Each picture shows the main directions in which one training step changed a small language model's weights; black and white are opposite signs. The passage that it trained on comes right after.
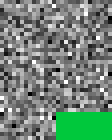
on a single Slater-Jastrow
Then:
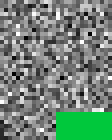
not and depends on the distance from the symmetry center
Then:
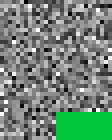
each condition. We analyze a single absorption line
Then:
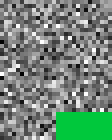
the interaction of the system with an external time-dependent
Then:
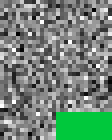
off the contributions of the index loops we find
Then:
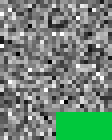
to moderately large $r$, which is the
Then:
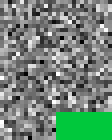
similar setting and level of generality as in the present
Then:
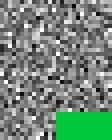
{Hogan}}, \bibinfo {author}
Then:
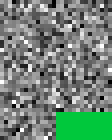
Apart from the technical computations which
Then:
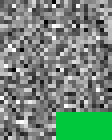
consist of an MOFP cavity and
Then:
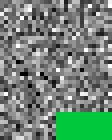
is Newton's constant) \begin{equation}
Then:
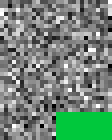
unique in the pure off-shell
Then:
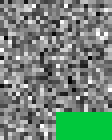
is log-normal distribution (the blue curve
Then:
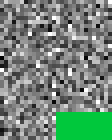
\end{equation} The vanishing of
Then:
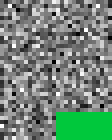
and forces from the AIMD at finite
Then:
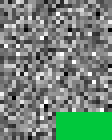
expansion of the energy-momentum tensor in
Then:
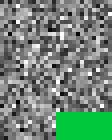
active galactic nuclei (AGNs),
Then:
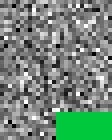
of length $n$, by $\Arr$ its
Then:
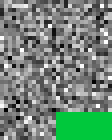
of the government contract of the
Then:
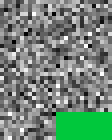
crystal would, after all, be possible.
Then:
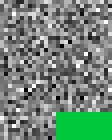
index $a$ ranges from $2$
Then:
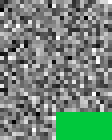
counterpart of the fermion condensate defined in the
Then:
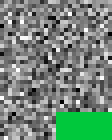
the splitting/angular dependence of the Pake
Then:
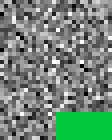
segment. Through zero-padding and
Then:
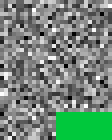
of the states in the virtual network,
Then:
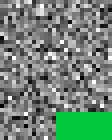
Shi-Jie Xiong and S.
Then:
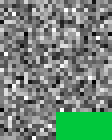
a pressure gradient "sensor", used for reducing
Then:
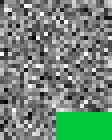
which I propose to call **secondary data
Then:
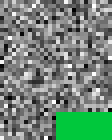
detected in four XDINSs, with
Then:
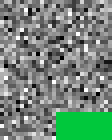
matrix $F$. This matrix is symplectic
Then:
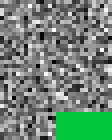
pointing wander of a few pixels in
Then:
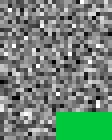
we want to get the true model as much
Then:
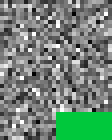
of preferences (LSP) approach
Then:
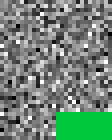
we show only a portion of the table
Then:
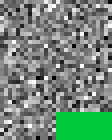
infinite on the horizon. Thus we perform the
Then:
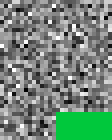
the layers. Thus the critical current density suffers
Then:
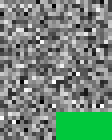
nowcasting algorithms for the prediction of their
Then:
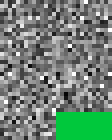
properties of the resulting spacetime from the past
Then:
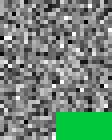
three methods used for fitting the correlation functions to
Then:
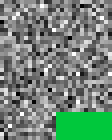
not relevant in the studied case, these fluctuations can be
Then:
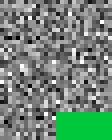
corresponds to a source and each column to one energy band
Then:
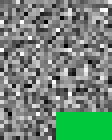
style. The authors then carefully
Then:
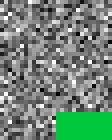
satisfied for sufficiently high-temperature systems in
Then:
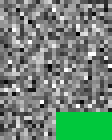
may be written as: \begin{equation}
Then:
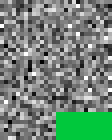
fixed for $s=1$, 2 and 3 as
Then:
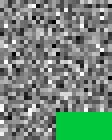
This is due to varying halo formation times and
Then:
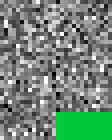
replace the required number of Br atoms by
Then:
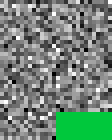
performed in other locations. As a proof of
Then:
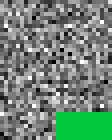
Results are obtained with (black) and without
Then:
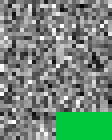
to them, without developing a new API for
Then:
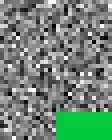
The other Frobenius algebra
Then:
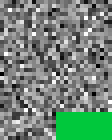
may be advantageous to identify $\chi$
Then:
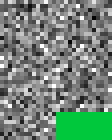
increases from the input plane to 30~cm, which
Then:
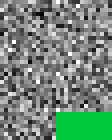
condensed matter physicists discuss, the spatial
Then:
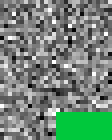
same device measured down to 80 K, below
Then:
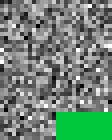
is the wall-tissue friction
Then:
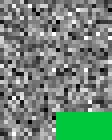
that at least one of their members be a matrix
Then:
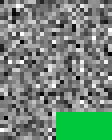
stored threshold. Updated decisions and
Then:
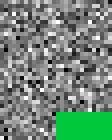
same rate as their respective control runs on average
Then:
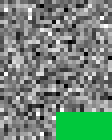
highest intergroup dissimilarity in
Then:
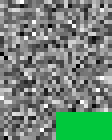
Research Foundation Center for Quantum
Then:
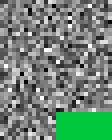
In case of neutron star mergers, black
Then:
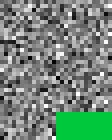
a much larger fraction of memory accesses are to
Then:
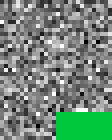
2-3 nm. The arrays initially
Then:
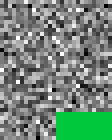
of a receiver with conventional schemes without
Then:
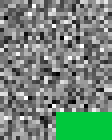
sizes. However, it is notable that
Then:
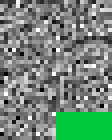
setup and details are described in the Models
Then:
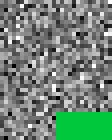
yield, it follows from the simple observation that the
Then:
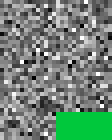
the year (in terms of jobs
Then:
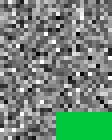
choice of the model inputs and their targets
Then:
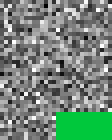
symmetry. Interlayer AFM order,
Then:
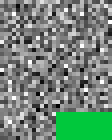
thermalization process. Therefore, in estimating the optical
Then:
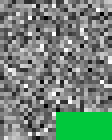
They could belong to the outliers and may
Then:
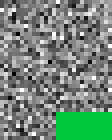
momentum fraction in the $f_{++}$
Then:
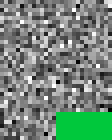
insulator, SmB$_6$
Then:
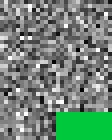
with little or no direct selection on the
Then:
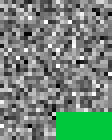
H^{-1}_{eq}$, that causal constrains
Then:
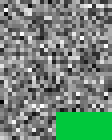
is further underestimated due to
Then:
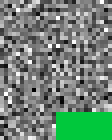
and $f^+_{DK}(0)$ calculated
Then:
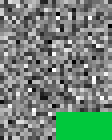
octet $\beta$-decays is
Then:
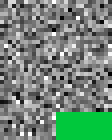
results of the simulation have to be transferred into
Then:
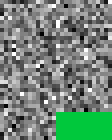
Kernphysik (MPIK),
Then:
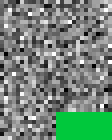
saturated by 1/2-BPS
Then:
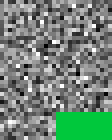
corresponds to having a $\sigma_+$ photon
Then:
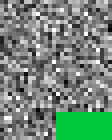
and one can obtain the required ranges for these
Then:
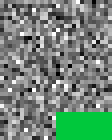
them. To that end, it mines
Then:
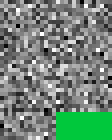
including the effect of the second band reads
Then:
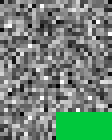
interpretation that it arises from Fermionic
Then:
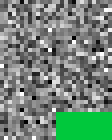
account different measurement and fitting methods as well as
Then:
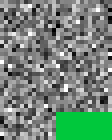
while the stellar population continues to supply a
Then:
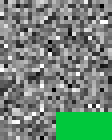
of very massive stars (`failed'
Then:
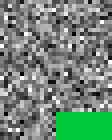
Yufan and Li, Jiahao
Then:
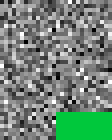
calculation cells of $2 \times 2 \times
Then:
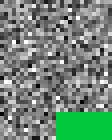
oscillators, the dispersing of phases is
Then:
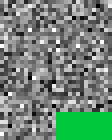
and resonance contributions has been mentioned in the work of
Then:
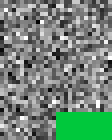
well with the theoretical result (which is the red dashed
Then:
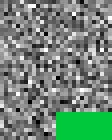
the rearrangement of shell structures are important
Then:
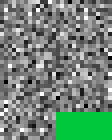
lead to unsatisfactory dynamic performance of
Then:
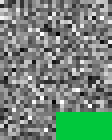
WDD. It should be noted that the
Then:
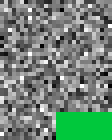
method \textit{only} generates smooth
